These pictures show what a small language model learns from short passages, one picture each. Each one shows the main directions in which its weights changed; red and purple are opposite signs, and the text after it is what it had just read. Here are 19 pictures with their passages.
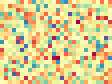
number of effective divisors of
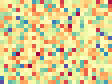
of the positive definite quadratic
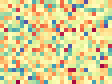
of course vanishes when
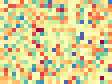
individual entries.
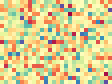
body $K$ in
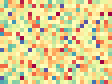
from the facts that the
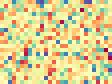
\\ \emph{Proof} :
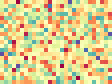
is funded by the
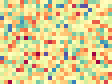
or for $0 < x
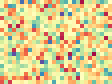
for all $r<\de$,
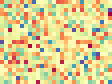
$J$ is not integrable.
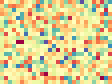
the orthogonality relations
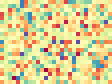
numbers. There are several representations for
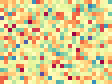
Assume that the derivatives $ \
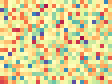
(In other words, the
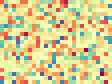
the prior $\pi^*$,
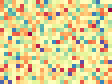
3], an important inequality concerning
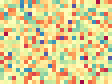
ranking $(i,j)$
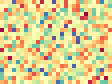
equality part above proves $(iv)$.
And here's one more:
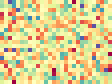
know that $\ell_1$
